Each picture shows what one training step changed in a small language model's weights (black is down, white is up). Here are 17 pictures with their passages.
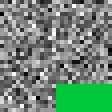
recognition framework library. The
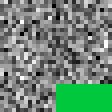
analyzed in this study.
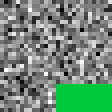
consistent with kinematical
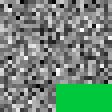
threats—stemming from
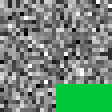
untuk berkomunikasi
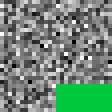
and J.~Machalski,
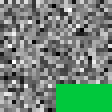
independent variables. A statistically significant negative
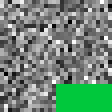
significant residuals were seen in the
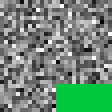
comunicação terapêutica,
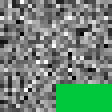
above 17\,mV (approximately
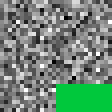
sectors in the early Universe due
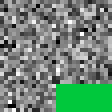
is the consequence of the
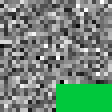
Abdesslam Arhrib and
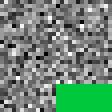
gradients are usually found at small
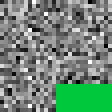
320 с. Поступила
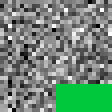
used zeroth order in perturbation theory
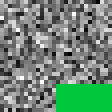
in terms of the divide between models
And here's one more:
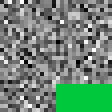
[30]. As shown in Figure
